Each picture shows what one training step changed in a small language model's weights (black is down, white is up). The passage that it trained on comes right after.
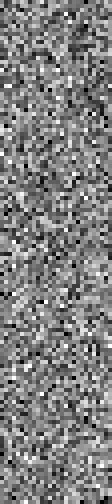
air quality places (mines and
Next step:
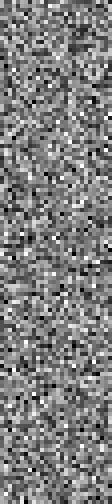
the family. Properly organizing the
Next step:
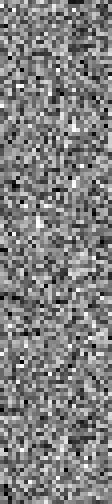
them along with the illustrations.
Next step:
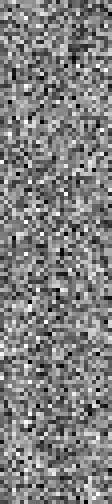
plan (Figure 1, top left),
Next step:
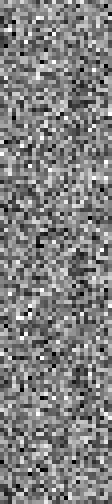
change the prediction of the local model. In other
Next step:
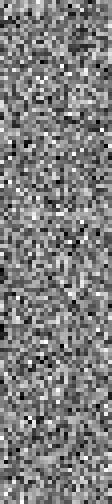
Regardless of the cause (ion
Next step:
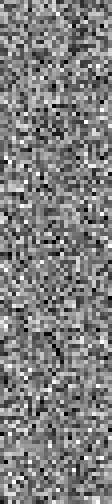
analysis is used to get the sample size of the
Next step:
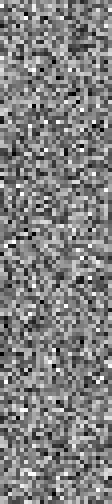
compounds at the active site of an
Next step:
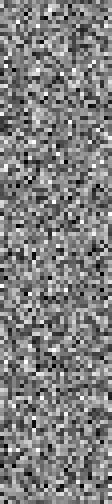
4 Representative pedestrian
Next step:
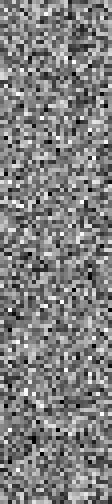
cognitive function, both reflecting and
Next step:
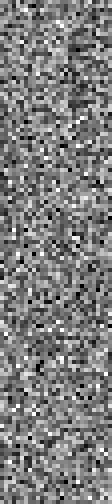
in a hygienic manner. Table
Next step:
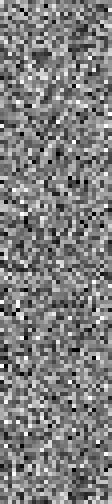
temperatures of heat exchange surface
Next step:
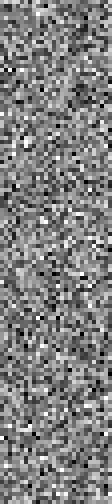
first bins (in Italian and
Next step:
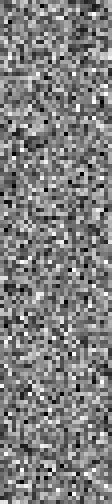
understand the correlation between this patient group and
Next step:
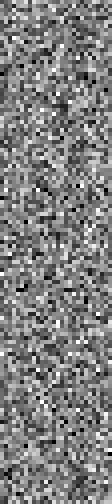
interventions. **Conclusion:**
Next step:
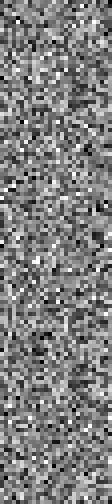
especially at later time points.
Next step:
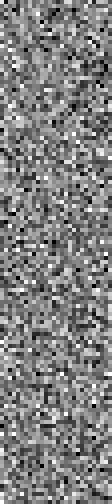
Chain Management, Supply Chain
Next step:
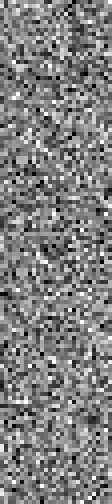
O₂ saturation in remained
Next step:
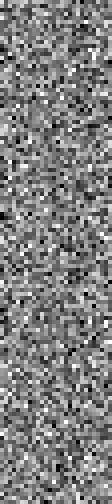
high blood pressure seems more present
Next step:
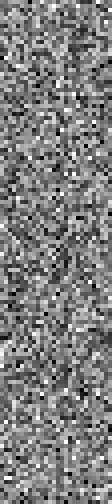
prolonged period of rest.
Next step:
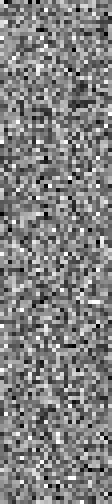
Análise de um jogo
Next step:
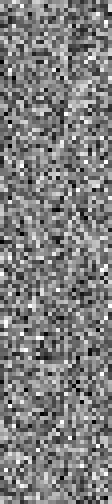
should be obtained after completing the project. Figure
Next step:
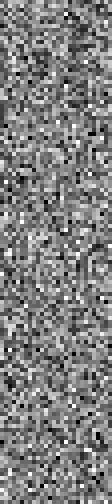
to improve life conditions, not only from an economic
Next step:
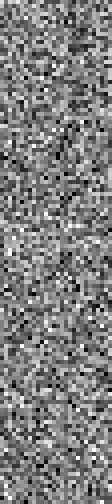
where in local community elders, disabled
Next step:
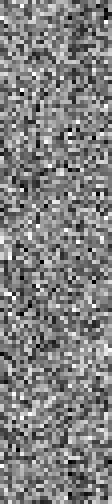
create an environment that naturally supports the
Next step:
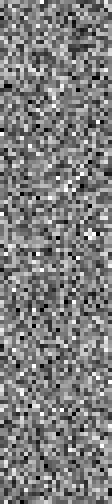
of Magdalenian findings in
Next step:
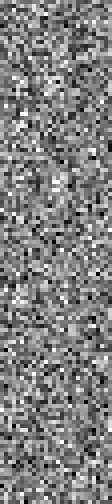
taken to be constant. The study results
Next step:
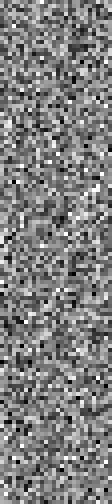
and condition of any country. It is
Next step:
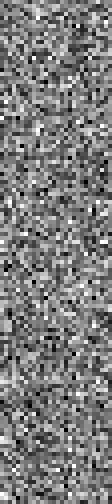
be a very effective and environmentally 74
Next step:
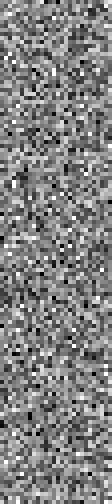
California Bearing
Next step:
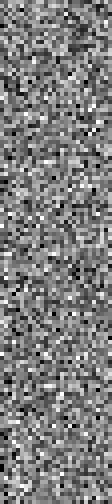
to locate the critical slip surface with the
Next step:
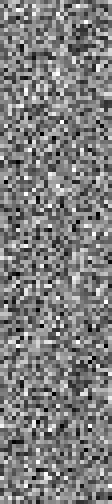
BACKGROUND In
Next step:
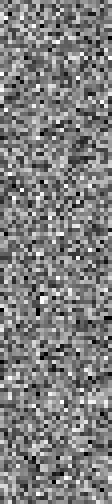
dental colleges. Introduction
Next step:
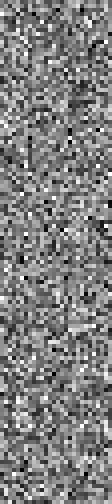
the network. The operation and planning of
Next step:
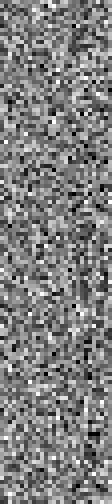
selection steps like experts' opinions
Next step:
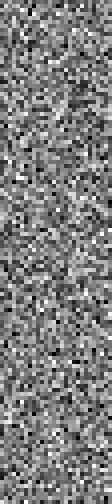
the ways of the improvement is introducing
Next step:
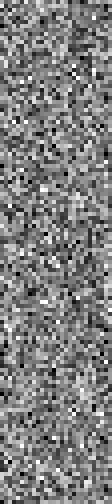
language culture, bringing it
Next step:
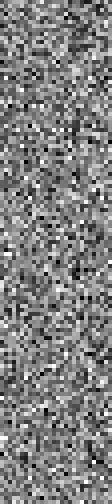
to keep in mind that these
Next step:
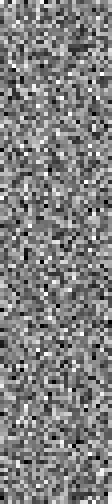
Strongly disagree 41
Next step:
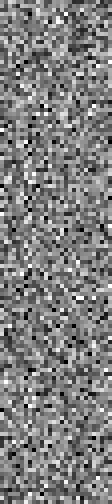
into H^+ and HL^- is
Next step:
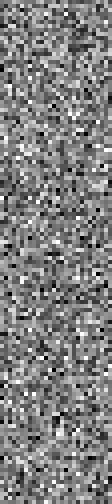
on continuous time prey-predator
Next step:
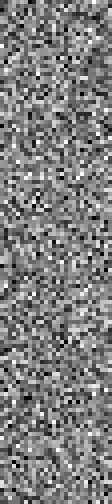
PT Joseph gives a developmental
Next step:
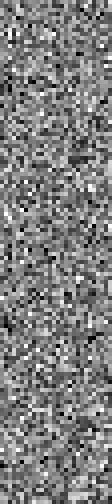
and mortality rates, including cancers
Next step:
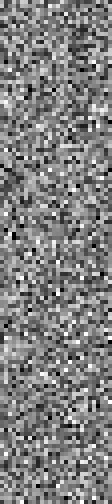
the business and the business itself.
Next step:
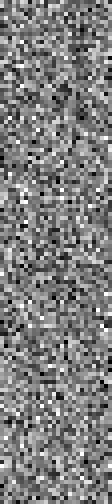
the collapse of physiologic
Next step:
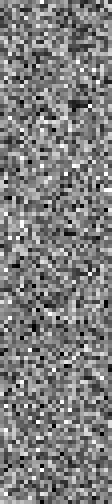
of cattle in various areas in
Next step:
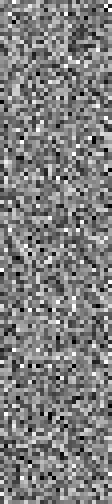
University of South Bihar,
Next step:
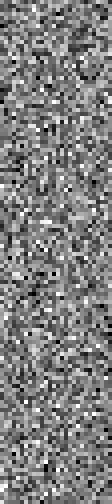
didn't work much for the
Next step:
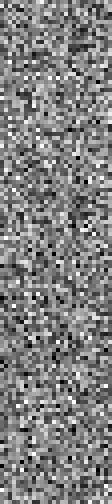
and increased hydrophobic
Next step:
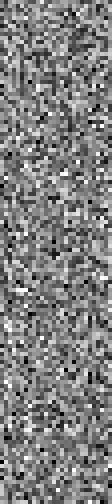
atoms, but only as particles of
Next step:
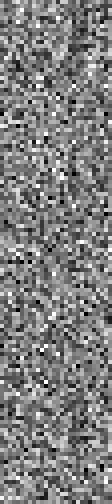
trichocarpa] 0 88%
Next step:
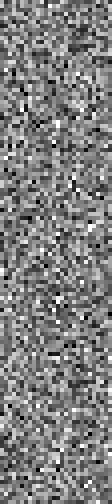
the world, if the right things can
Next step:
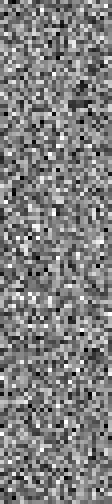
Capital Territory,
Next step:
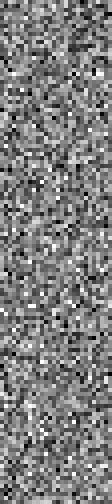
former is characterized by a less demanding
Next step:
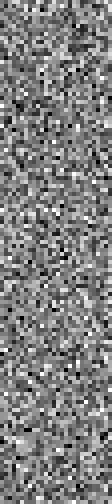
(F) before being removed from the
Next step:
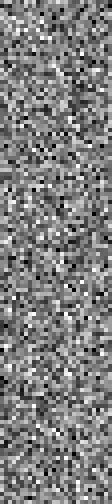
study, it was observed that Turmeric
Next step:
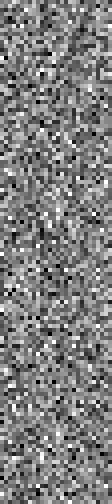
\leq f \leq 1, t
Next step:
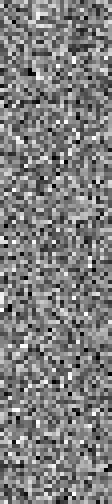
or granted patent discovered in
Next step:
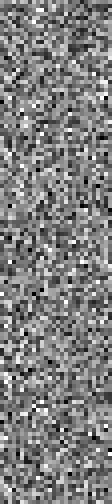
properly organize the education of children.
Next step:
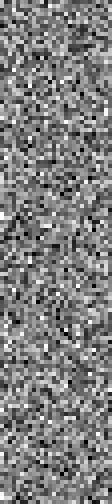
the Bible, every seven years, the land
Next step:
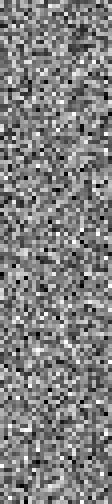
the fastest it is for this OM to
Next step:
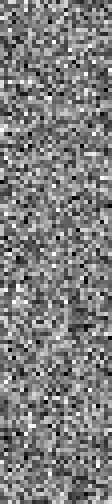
implementation and testing. The designed algorithm will
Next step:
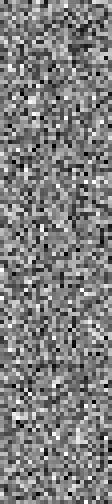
fig. 4 Type locality.
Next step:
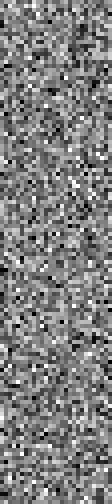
Express that is provided in Labview to
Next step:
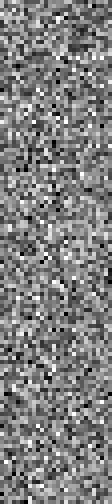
thickness of the barrier. In
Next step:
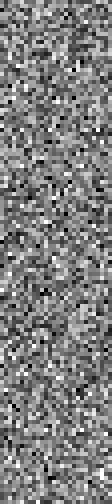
induction machine (the speed
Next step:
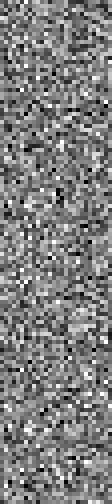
services but also user satisfaction with
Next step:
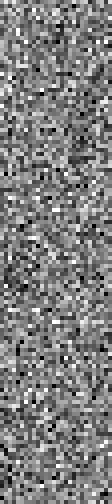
may curtail agency actions by
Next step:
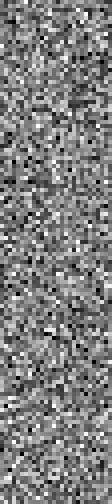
lockdown strategy to prevent
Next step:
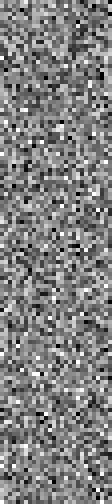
variabilities changed across blocks
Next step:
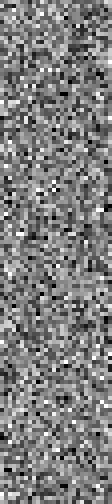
colleagues, or funders that this work
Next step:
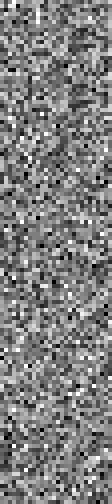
The retained shear strength of
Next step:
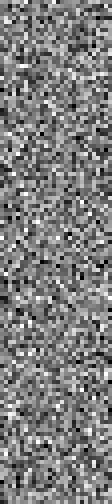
maintaining teacher-student
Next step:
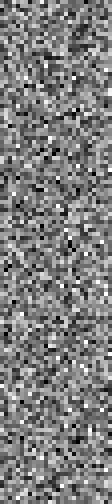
a afazi ja, eks-
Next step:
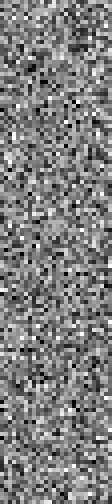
diagrams, system demonstrations
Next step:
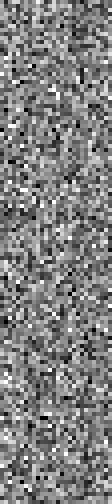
agent development, and orchestration.
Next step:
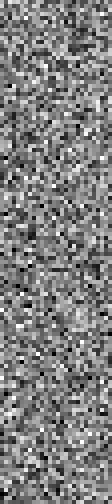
where (ε_n) is an
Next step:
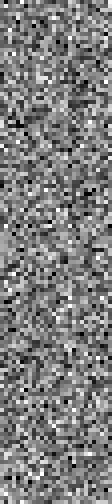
between and within hemispheres had
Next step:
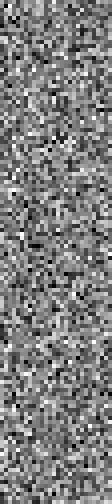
Regotron_{100%} distribution is similar
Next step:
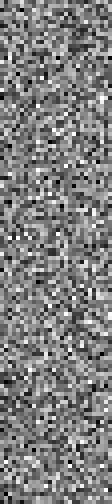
in particular by chambers and trade
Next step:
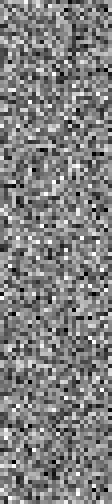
data was maintained throughout the study.
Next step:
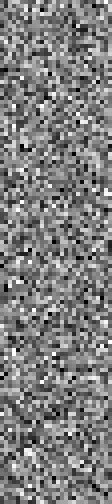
(Figure 2). Both catalysts
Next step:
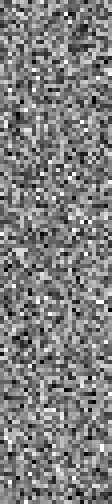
airport pairs, timetables and
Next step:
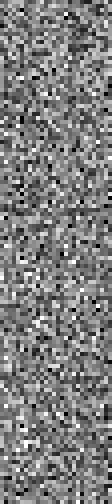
to the preferential movement of
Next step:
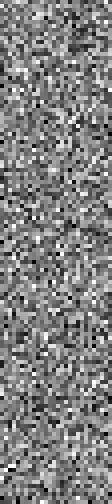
that empirically examines attitudes
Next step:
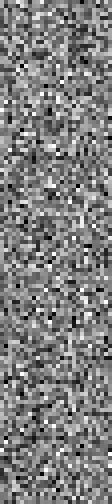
as a coding scheme for the
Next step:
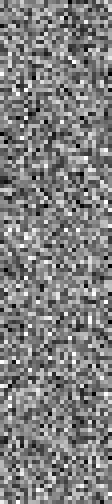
in the UK, Australia and the
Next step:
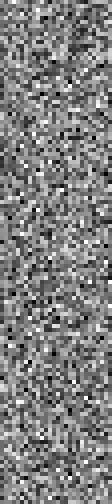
grid-friendly controls
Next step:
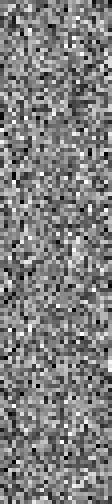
world. There are also more than 50
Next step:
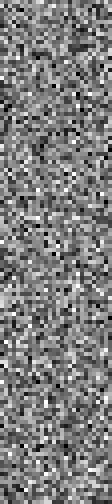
and fluids with microscopic
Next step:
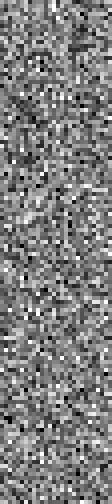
optimal values (considering the direction
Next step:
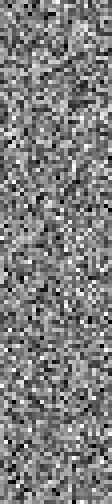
sine wave is proposed to diagnose
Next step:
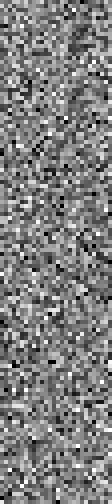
it is difficult for hospital
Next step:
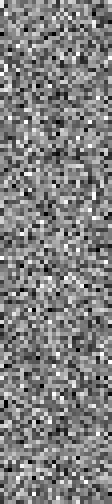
Fabienne Goldfarb
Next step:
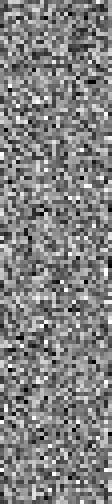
Many archaeological sites from the
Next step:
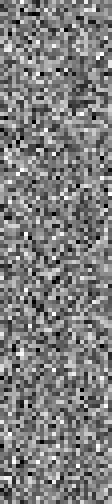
have academic skills related to your
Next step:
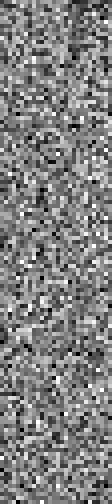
implemented using **Python programming
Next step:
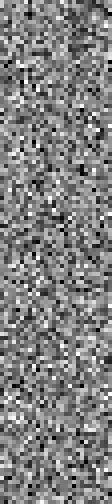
constitutions of Ecuador
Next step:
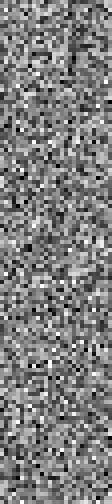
card depending on the Aadhaar and
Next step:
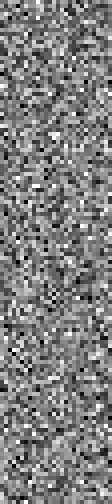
ARDL model has been used. This study
